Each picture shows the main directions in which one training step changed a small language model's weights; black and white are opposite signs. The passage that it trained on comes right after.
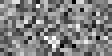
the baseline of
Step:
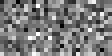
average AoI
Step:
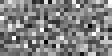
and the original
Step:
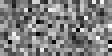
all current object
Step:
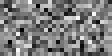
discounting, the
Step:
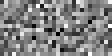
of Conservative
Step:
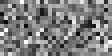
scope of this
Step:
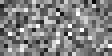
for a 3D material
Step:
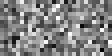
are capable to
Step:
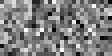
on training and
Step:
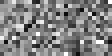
the complexes of
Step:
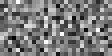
are observed to be present
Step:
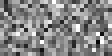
divisions into
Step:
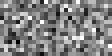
greatly improve
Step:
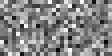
fluoride (30
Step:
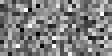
our results, most of
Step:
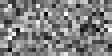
angles and
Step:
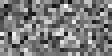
this reason,
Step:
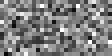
also determined. The
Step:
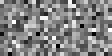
spectrum of the
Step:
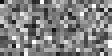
total of 40
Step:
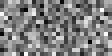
we use the following system
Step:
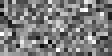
(which should be
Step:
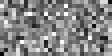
The proposed approach uses
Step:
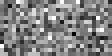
\mathbf S_\mu
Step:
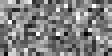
at all levels
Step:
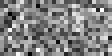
memorized the
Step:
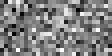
The inflationary
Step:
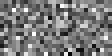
$r$ by its
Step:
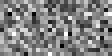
electric response
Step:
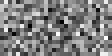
are some health
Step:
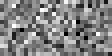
but also contains
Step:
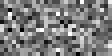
rather than
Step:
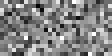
looks the same
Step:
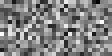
each sUAS
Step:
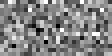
size and higher number of
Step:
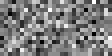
a summary of
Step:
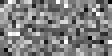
even at a time when
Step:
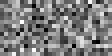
well verified by
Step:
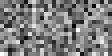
within a 0.5
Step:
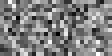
connected with the conditions
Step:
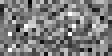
observed variations in
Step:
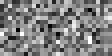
that we could focus human
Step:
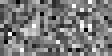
Social Science
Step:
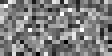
to more difficult
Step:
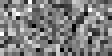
performed on solutions
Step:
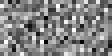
are able to provide
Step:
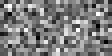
based music
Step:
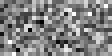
in which N is the
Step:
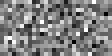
the student population
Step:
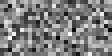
angles less than
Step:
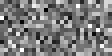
found unaware of
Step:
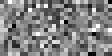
where most of the
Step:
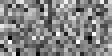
however, we consider
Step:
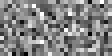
standards set by
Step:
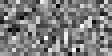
plants are selected
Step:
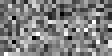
field at finite
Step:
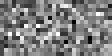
$\gamma$, we
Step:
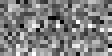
TES detector parameters
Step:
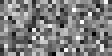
optimization. The
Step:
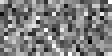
provides to combine
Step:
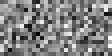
the presence of
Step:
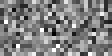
taking the matrix
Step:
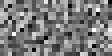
seen in the
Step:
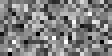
interaction of a
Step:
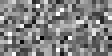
the device
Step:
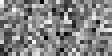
evolution. This
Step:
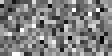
surface. In particular,
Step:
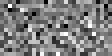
How have you
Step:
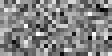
With each of the
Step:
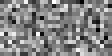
complexity, learning
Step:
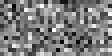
import through exchange
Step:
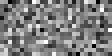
one would measure the mass
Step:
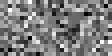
If you like
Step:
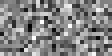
is the only standard
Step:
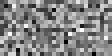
infinity limits
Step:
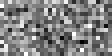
Factory. The
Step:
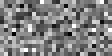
counts in the
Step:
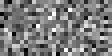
instead, they
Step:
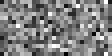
observation of this
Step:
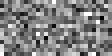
Note that the
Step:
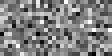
is one of the
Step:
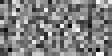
process step.
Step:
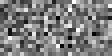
induced by
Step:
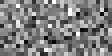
power access, and
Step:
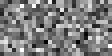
plant material A-
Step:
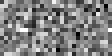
of interest associated with
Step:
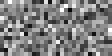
and the right
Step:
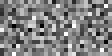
measurements also provide
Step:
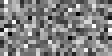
relative frequency corresponds
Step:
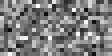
regulating their
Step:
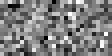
diagram, class
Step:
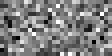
This capacity can
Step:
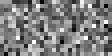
equation. By
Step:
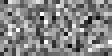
conditional bias
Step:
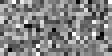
in the entire
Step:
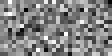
the deficit effect
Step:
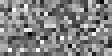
quark at the large
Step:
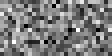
condition similarity,
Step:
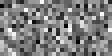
and (b) de
